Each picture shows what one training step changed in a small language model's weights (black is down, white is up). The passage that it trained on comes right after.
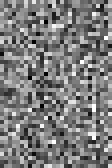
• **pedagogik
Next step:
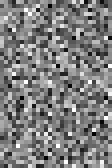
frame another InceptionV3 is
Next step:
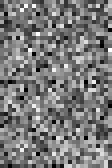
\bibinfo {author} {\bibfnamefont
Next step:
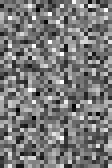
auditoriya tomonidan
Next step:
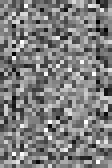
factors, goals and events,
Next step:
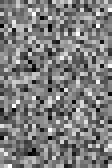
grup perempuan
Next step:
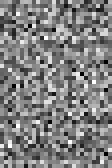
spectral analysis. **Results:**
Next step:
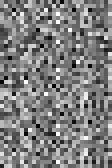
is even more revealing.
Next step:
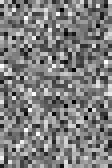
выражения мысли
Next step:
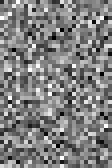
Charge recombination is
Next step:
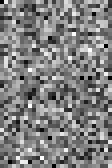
the WIMP speed in the
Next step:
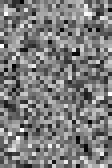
differs between the ridges
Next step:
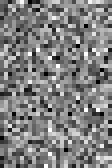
\end{aligned}$$ But this
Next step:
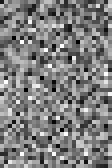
the processing of mechanical design
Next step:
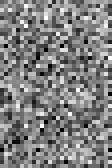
inherent antioxidants and
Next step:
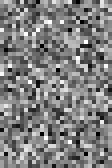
cure diarrhoea.
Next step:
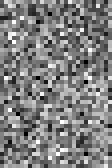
out of this class.} and singular
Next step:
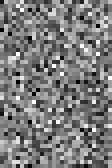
accelerometer, a
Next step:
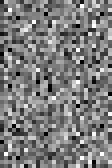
în atenția lui
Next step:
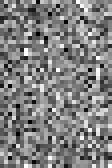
and appearance compared with the control
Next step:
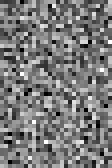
itirazı gibi
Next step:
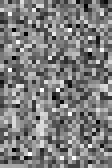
those that dominate the search of
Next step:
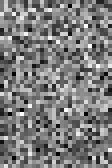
larger angles. However, these
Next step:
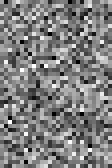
and supplier selection.
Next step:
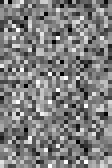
thus the primary object of our
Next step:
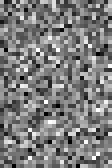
we shall consider a strictly
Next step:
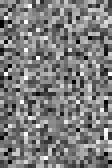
успешности бренда
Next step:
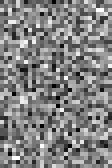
images. The coefficients describing the
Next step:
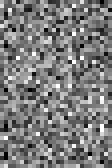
Cartan subgroup
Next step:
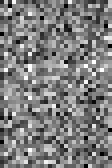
dan menggunakan metode
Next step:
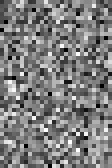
replacement is harmless for a
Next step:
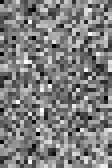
the network by improving the energy
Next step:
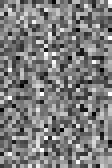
superior a 90%.
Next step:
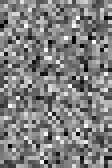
with ViT to provide a
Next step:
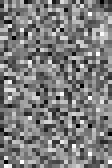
отложений окисью
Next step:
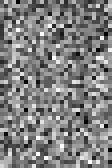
energy and the angular moment on the
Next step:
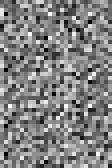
обладающего иным
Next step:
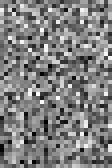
in which it is used.}
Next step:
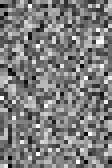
що включає шість
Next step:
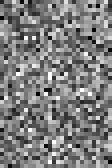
female mentorships
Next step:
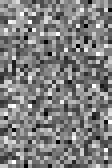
formal modeling and to apply various
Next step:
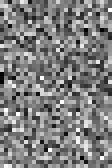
contributes to the realization of
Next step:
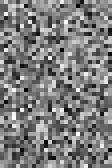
of jobs for employees of small
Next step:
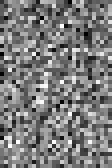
is a collaboration of the TMR
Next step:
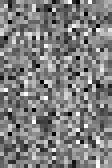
les habitats de frai
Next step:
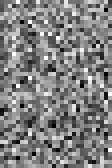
the KBZ boundary or the
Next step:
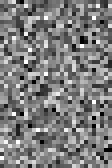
qilish, odamlar kabi
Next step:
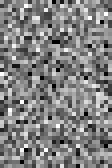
generated by rotating the magnetic field
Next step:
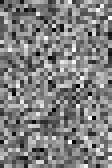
vigentes. El papel
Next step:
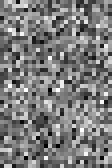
strategies around sustainability for beating
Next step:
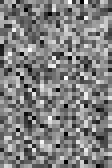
iteration and according to the
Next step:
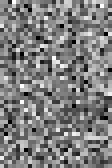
as fixed effects in an attempt
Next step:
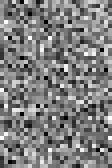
izquierdo del
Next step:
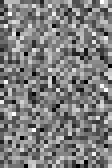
autonomous Hamiltonian system on the
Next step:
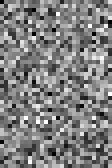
the system. As seen in
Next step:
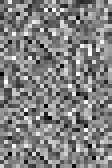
de iniciativas de
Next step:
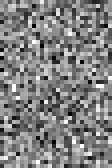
that steady-state correlations seem
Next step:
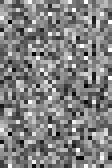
discussão sobre a validade dos
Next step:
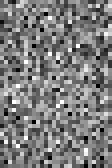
how the feedback signals are
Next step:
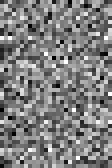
quantified. The ⁸⁹
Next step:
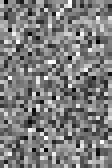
an assumption that tags occur
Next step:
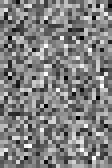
икки ойгача
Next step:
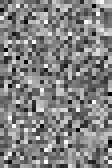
condition, the IR theory supports
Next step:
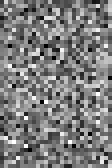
long-term effort. They
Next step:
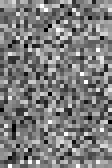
Questions about factors important to
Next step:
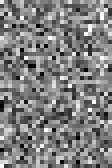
languages: preliminary
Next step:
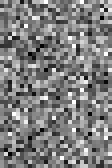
were starved for 6 h
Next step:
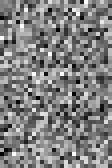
architectures of our router
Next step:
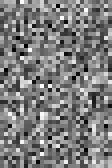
close to some of my own
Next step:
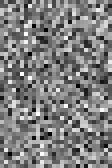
obtained using the typical values,
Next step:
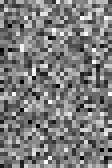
USP transmitir
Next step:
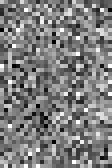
depicts the spectrum from 2011
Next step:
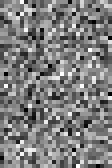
at an international pharmacy
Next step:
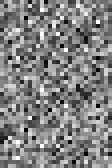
about the axis normal to the
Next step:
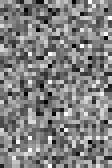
ZANATI Sanae
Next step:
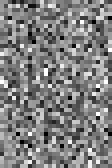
or (b) in opposite
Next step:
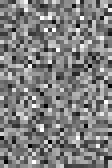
H., van Avesaath
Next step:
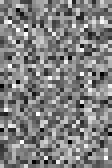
variant.}. This is very
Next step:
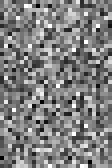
la société suisse
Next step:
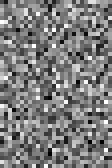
Zetta Joules
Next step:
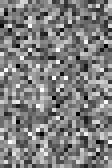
analyze the chiral behavior of
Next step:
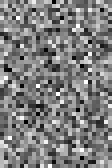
integratsiyaning asosiy
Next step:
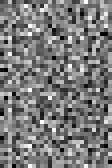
организации развернули
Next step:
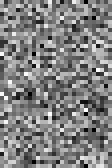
fiber reinforced
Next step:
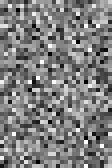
\end{eqnarray} For
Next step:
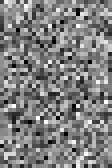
to occupational safety among community
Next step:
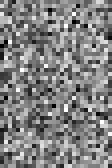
activity in the central engine through
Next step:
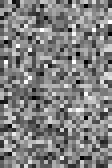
Mediterranean and the
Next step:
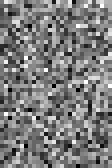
commitments for a new
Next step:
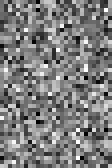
Here we discuss the town planning
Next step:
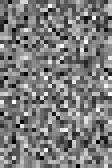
To identify the challenges in education during
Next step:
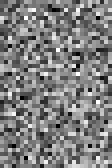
critical situation is drastically
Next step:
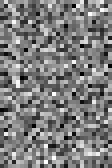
of IP and EA
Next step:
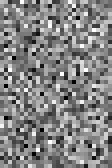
of barangay officials
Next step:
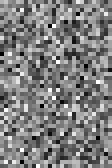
theoretical analysis and proposed a computational scheme
